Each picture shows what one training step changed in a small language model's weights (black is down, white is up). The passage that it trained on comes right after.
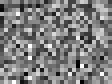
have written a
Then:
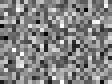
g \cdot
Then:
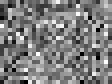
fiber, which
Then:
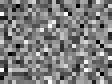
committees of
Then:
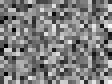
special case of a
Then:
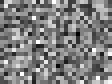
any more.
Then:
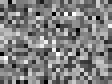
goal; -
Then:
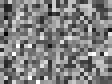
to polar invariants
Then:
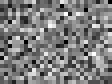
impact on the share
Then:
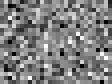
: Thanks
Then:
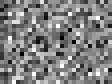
is set in such
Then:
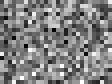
the increase in
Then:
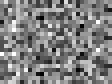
and spacer
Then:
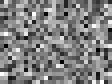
the Hartree
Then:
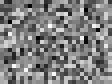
change of coordinates}
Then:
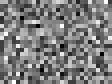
°C Yield
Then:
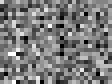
was proven in
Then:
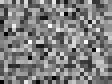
of CNN.
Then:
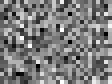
a rule, there
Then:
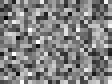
is a fundamental macro
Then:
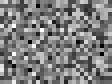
established in 2010 by
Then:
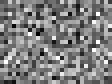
not contain any studies
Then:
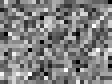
its beneficial
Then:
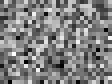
the flavor changing
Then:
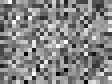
with the normal
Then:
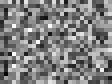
of entanglement by
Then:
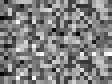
awareness in
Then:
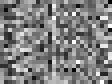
them to their package
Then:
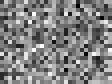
the purpose of the
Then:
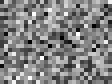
the simplicial
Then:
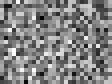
for the EU
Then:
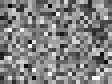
interesting correlations with the
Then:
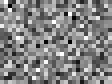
FIT are comparable
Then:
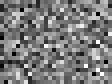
law behaviors have
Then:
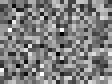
domain combined with
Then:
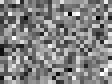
survey of the literature
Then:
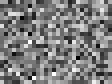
reduction appears. On
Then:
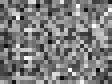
modified to only
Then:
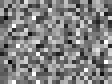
in 3 area
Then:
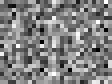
complex compounds
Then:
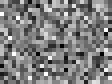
The first variational
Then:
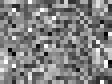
directly deepen our
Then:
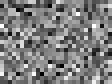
proper power for each
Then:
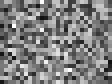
by means of two
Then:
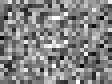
from the date
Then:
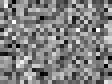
T), any
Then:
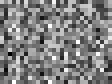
of seats
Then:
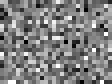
high wind resource
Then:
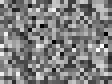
5 Simulation return
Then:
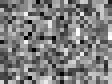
functions appearing in
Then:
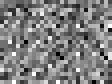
be repeated in the
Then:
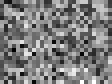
horizontal lines denote the
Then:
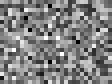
produced and a secondary
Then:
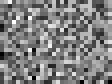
with some general
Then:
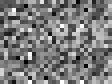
positive definite
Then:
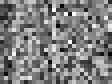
information to:
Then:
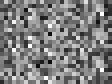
on observations made with
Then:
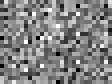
the external magnetic
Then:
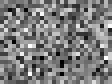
be a prime,
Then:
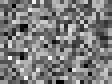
which proves that
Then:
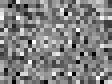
For this example the
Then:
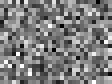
of this paper,
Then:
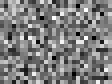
{\rm and}
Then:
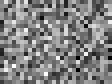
and the higher
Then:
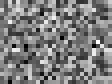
leafs of
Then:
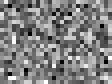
Bypass has
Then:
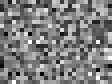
passively. This
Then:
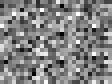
ordering wave vector
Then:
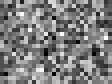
that collisionless
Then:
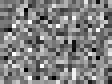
(right boundary
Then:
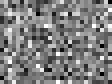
present, we indicate
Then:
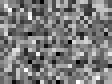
contrary, the
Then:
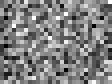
in the presence of
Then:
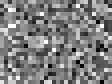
- Unresponsive
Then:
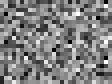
version of this
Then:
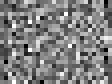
[33] applied
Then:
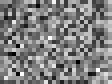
when they get
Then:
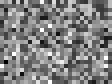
of elliptic curves over
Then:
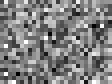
the growth and development
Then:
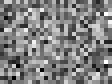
as the supersymmetric
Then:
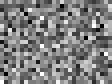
counting of emission
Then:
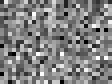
the steeper
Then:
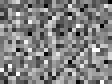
trap due to
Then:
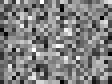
a set of vectors
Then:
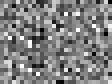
this study, we
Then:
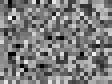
les groupes de
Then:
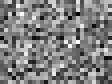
that the effect we
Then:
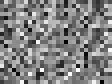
the mass of a
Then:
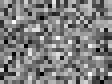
and thereby increase
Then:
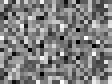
a fibre or
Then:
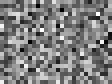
molecules of mass
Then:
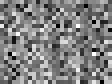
yielding a
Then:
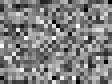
obtain formulas for the
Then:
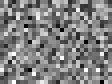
Figure 1 in
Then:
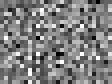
be precise, one
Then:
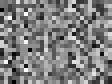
liters and
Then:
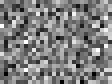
child was asked
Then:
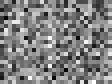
is the real part
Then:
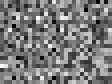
Therefore, it follows
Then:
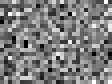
considered to occur when
